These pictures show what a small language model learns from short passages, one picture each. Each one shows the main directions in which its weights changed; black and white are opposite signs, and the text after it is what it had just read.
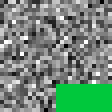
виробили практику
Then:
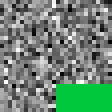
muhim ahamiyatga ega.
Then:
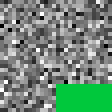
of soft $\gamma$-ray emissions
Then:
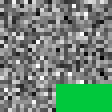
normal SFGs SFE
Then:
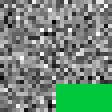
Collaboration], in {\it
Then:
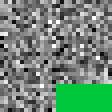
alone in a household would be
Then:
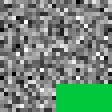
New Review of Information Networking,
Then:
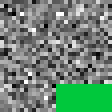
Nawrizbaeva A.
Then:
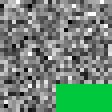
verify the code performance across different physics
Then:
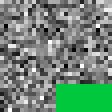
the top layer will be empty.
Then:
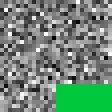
potential to reach as big portion
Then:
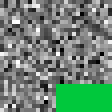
de 1999 alors que ce taux est
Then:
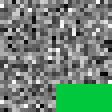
tomonidan o'tkazilgan
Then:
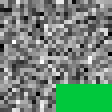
view. Case Study: The implementation
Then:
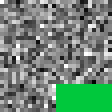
[7, 8]. At the time of
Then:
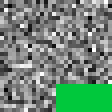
focusing on Pearson and social
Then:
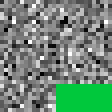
menggabungkan aspek
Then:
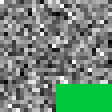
districts of the Chuvash
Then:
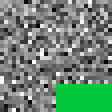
conhecerem o equipamento e suas
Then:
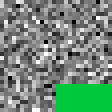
550 nm against water blank.
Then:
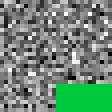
at long wavelengths as the AP
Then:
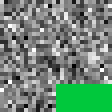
and transverse momenta) as:
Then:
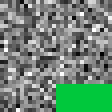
presence of MS identifies individuals at high risk
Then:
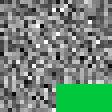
der NB, andererseits
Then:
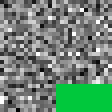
carried out by other researchers. Some have
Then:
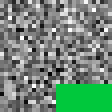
\(\ell\)-charged optical phase
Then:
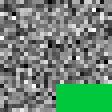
Landrum, A.R.,
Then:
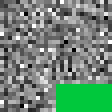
é sustentável. Das três
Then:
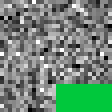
$\tau'$ in the range $\tau -
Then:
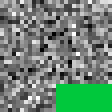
there is a broad enhancement at
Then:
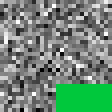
show better performance on the studied cases. While
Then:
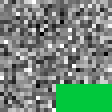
(black), RANS with
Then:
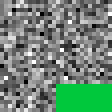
shows snapshots of the structure factor on
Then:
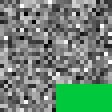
V. In response to this change the control
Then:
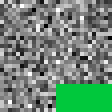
usuarios más seguidos por los
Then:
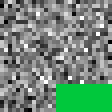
avec des enfants et des
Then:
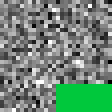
to solid timber panels. -
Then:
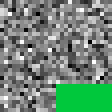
Bundan tashqari,
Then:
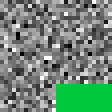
2026 equals a time duration of
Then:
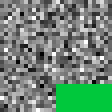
humanities, Siberian Federal University.
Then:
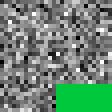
to the cycle consistency structure, our proposed
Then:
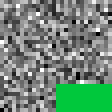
* Essa afirmação
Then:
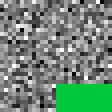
wider and smaller secondary peak appears at larger
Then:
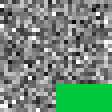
questões sobre a formação da
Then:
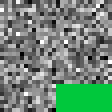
reaction times are quite short what should be
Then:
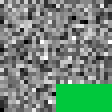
strategi proyek (...)
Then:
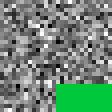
of property damage is amplified due to
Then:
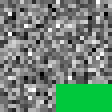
firms. 4. Findings and
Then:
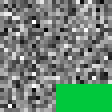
circumstellar ices from an
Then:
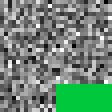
observation suggests that the source is in an active
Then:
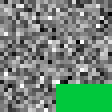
Chandra Deep Field South
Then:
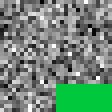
view and the Commission is not responsible
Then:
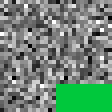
There is no statistical difference in anal
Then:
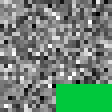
played the role of angel by
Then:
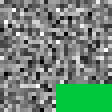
model was used, which implied only a
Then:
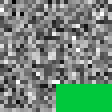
to be applied at various stages within the
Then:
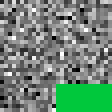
коридори, сходи,
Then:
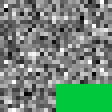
controller is found to guarantee
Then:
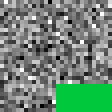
Ischemia in Arterial
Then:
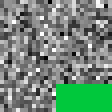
of $\re$ are shown, highlighting
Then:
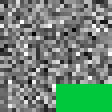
but may select an alternate master
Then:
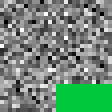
comparable to the Fermi wavelength
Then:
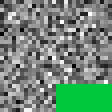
estimated that the upper limit of the timescale
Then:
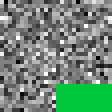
Coimbra ("Ius
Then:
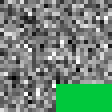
tildagi iboralarning
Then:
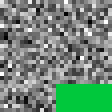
but including their supervisors and
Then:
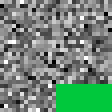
The prime focus is on the use of
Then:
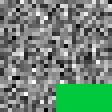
demand time series consisting of those
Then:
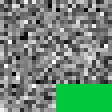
QSOs than SSG95.
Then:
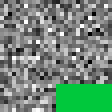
um sinal que o portador da
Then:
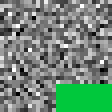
It is worth noting in this connection
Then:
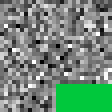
of the empty set.}
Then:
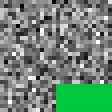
rescuers are present on the
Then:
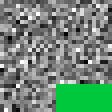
de equipamiento secuestrado. Por
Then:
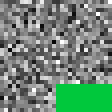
com pessoas queridas,
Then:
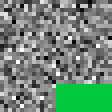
transfontaneous ultrasound
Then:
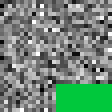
to be selected was 'someone who
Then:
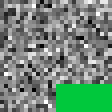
in the above ansatz together with equations
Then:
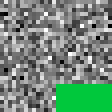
infer the absolute pitch
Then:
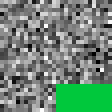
~3 K unless noted differently.
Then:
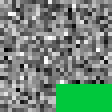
equation instead, although this equation is nothing
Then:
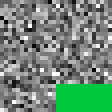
odgojen može
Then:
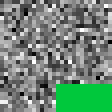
responsibility, and compliance with
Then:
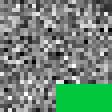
one has to consider the complete distribution of
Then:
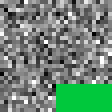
value is selected and from the third set the
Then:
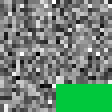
har bir mamlakat kesimida
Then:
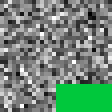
Regularity of the model spike
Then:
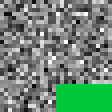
0.05$). Significant difference was found
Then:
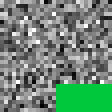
a la interacción con otros
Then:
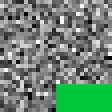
systems and architecture researchers to design hardware and
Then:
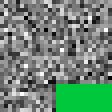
rewriting the equation for the
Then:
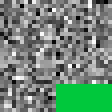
network of RF sensors is employed.
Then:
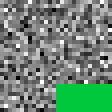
at least in theory, one should expect that
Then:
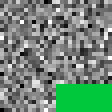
lingkungan masyarakat
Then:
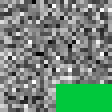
velocity distributions, and residence times. At
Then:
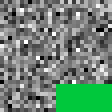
In the end, this study allowed to develop
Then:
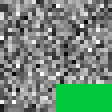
Volume II Issue X
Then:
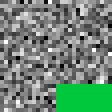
obstáculos que ambos grupos
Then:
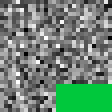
an understanding of the value of work and the
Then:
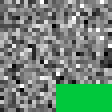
an arbitrary $\tilde{T}$, in
